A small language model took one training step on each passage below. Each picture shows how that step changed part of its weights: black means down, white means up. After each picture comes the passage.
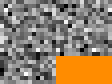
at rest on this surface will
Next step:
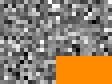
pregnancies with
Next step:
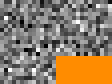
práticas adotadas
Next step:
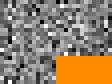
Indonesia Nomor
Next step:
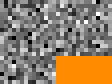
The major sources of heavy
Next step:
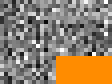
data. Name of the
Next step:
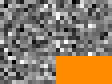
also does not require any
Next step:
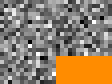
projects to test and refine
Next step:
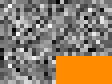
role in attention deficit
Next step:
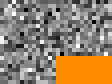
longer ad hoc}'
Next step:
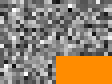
- h_R E
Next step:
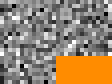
reforms accompanying
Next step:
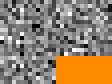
YM conceived the
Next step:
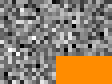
Sevgi demang.
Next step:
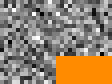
There are types of lung
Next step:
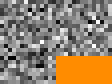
tendency for $x$
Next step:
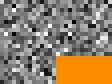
large aspect ratios,
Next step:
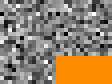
handover decisions by
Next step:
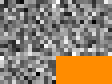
will therefore consider the following dimension
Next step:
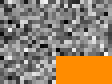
encompassed about
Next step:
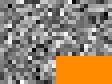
not be uniform across all
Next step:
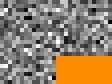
on the present weather
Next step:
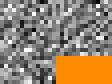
returns and long-term
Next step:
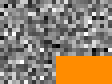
emissions (PASPI
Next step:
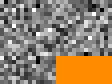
a constant time slice
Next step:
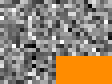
+ headache 72
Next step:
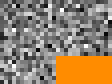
in Table 3, and 5
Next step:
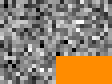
Hypothesis 1 There
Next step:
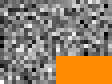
and the infectors, and
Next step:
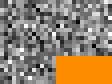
Gardner, los
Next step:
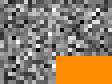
instances. For the largest
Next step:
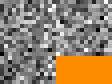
mercury drop
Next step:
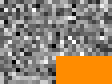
a limited number of samples.
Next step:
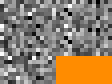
to Vincenzo
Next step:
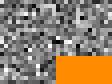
(OMS) y por
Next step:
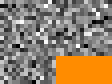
*Modern trends
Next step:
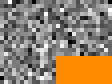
at super-high
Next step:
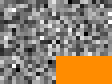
fields encasing the cool
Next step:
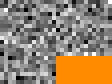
in region, posterior to
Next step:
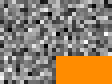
see that the night flux
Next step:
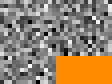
peers. She was
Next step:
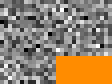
of the main objectives of the
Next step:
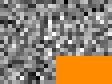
той першим і
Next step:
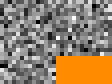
goal very late, and
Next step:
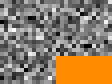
of observations for the test
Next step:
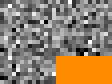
flow of liquid relative to
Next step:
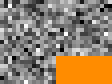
To achieve the aim of the
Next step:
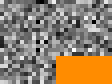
left column corresponds to raw
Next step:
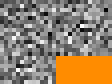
and algorithms, and less
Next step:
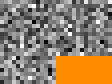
va etnos, til
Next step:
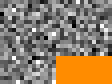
transport enterprises
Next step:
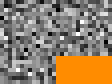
that the maximum plastic
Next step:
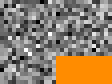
test the two predictions made by
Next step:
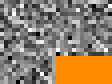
cette première
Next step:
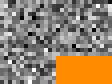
hayotida, ijtimoiy
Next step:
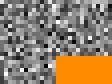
manipulation---that are
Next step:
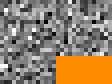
times on an officially
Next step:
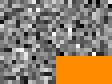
de una Decisión;
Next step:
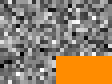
Chaos {\bf
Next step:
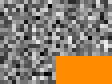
the ARC -
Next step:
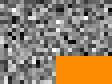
redshift with the uncertainty confidence
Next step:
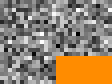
gauge (gaugino)
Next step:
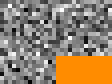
flow with the view to
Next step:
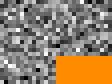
has emerged as powerful
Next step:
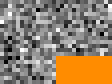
transmisión de
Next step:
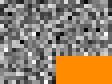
constructive additions as well
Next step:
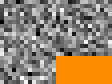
are applied to a wide
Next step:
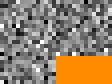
plasma},}\ }\href
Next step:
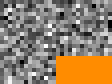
governance* (pp.
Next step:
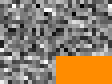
de Continuidade”, que
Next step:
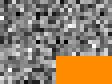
an important group teaching approach which
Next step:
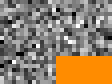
general characteristics, no significant differences
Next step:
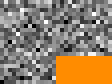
nontrivially. One
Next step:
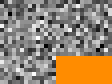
into account obstacles
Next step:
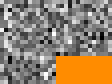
policy. Without consistency
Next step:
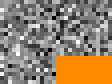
five router hops
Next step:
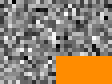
e também nas
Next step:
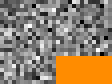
and 480°K shows
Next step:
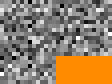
output by \ebr.}
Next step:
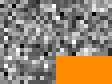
die Änderungen
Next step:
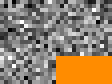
Data with the Common
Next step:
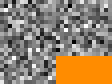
Design Proposed system
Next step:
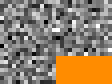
new functionality, even when
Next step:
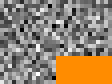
the spin $s$ of
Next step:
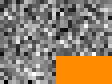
is peaked and what is
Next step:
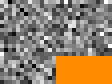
CFL extraction was
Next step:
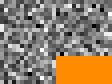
to match the standard deviation
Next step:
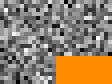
the customer with total
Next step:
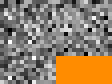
is the differential resistance,
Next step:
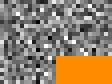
velocity and the angles are
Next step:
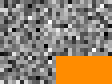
Figure 21 highlights the
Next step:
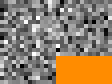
started on April
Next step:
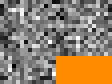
doktori, professor
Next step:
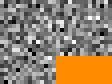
assumption of simple closed
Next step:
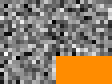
inhaling and leads to
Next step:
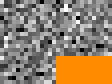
that allow service providers within
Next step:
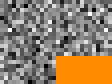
N. Lobo}
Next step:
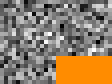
Sie jeweils in die
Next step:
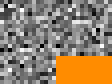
Igualmente sem
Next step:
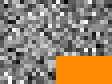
мышлением. В
